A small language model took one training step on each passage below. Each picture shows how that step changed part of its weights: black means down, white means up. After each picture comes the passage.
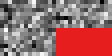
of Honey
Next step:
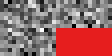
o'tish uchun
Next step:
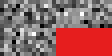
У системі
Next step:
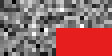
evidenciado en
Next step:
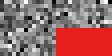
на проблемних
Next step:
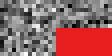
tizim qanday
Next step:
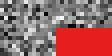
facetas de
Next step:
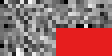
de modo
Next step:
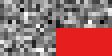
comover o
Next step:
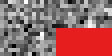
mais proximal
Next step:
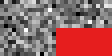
de Derrida
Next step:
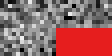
sute de
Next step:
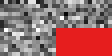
life of
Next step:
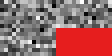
система и
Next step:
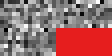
prestasi dari
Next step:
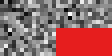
un corretto
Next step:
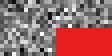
planului de
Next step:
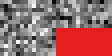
of Ukraine
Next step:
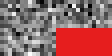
e utilização do
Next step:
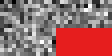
más común
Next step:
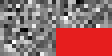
del tipo
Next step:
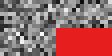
Con las de
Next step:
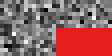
бўлиши ва
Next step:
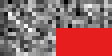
todo tipo
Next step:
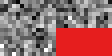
sisteminde verim
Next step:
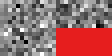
een geordend
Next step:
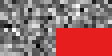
também, com a
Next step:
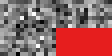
uchun notanish
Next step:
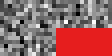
het opnemen
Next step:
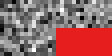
presencia de los
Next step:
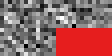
A partir da
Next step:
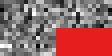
hamda o'z
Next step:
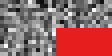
ekinlar va
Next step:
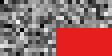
importante também destacar
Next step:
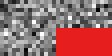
faça à
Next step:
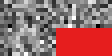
темами по
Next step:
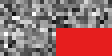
complementario al
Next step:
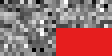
la que se
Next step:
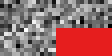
on the results
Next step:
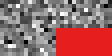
os barrados
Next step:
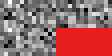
basis of the
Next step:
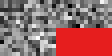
allá y yo
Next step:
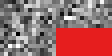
cultura organizacional
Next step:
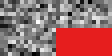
C . Por lo
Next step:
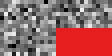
validation 2
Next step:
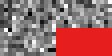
yang lebih
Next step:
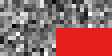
va rasmiy
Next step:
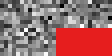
escola possui
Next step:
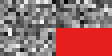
mientras que
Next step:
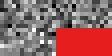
й більш
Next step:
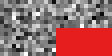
pour quelques
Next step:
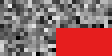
específica de una
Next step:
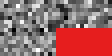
of Trust
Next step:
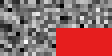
que mejor
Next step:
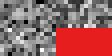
that, on the
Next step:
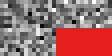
Schule oder des
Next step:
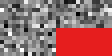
jovens estudantes
